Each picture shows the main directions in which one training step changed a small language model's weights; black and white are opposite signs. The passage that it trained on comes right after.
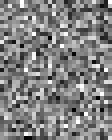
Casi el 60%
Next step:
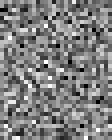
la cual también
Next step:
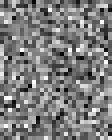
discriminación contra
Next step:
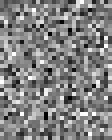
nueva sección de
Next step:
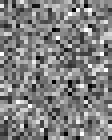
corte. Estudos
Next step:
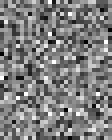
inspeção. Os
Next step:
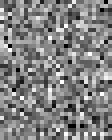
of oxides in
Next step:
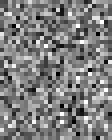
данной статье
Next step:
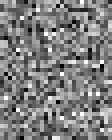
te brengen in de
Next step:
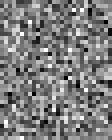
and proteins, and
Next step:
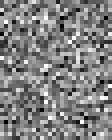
его видов.
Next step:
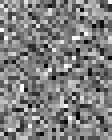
одного, нового
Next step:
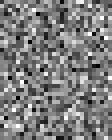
acervo, por
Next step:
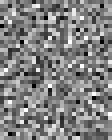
da CAPES,
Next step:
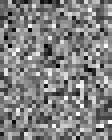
ta'minlash bilan
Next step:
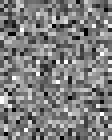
системе образования /
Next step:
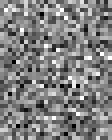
для контроля
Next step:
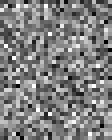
Judecata de
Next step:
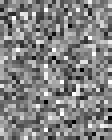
ее решения.
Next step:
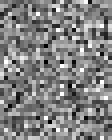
по стандарта на
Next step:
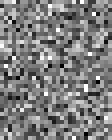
Soxta bilim
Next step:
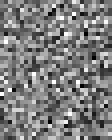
the method of
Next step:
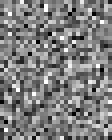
a implementação da
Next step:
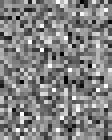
muestran relaciones
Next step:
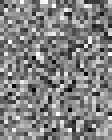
quyidagi tizimli
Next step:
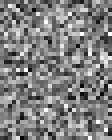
liberdade de
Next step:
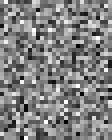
del análisis.
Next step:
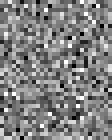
жырау в
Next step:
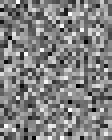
institutions. To
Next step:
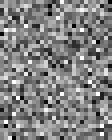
siliqlash uchun
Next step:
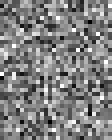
de condicionales Con
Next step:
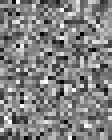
armário com
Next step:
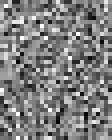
aniq tavsif
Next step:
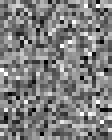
definia un bon
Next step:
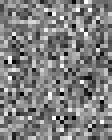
4). Камера
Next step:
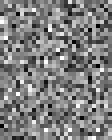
delimitando a
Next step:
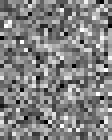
resurs] / A.
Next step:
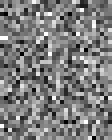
sowohl in
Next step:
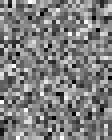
déchets et
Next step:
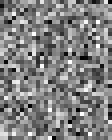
se nos momentos
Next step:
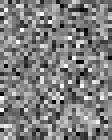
О суффиксе
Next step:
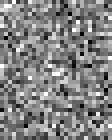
Ademais, este
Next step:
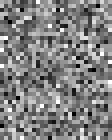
fazla önem
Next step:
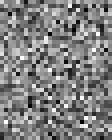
в современном
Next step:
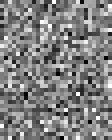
Bolaning kim
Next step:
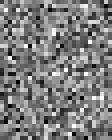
español en el
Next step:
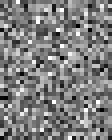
caso particular de
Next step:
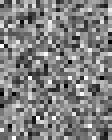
der *Tags*
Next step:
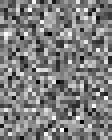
Tahlil va
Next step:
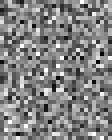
su impacto en la
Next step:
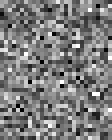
penguatan peran
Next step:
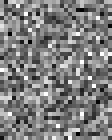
zarba berish
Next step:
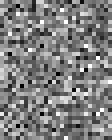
e totalitrios,
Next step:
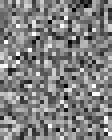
Anette carolina
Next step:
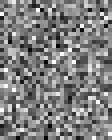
corresponde a una
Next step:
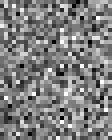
diniy manbalar va
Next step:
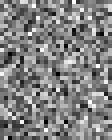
peças, sem
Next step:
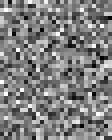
es machen. Ich
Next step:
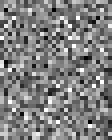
3 місяці
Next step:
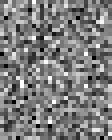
la Ciudad de
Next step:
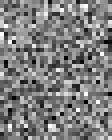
35 Трудности
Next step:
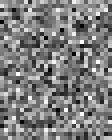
directamente con los
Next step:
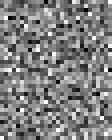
scope of
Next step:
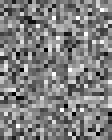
onde o autor do
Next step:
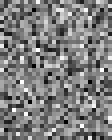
aciertos en la
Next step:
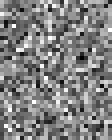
subjazem às
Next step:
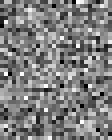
dissemination of
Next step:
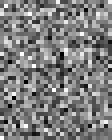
tracer ses
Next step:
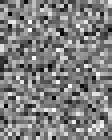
En concreto,
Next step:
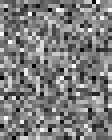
segunda – que
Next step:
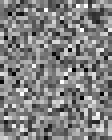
perceptível que
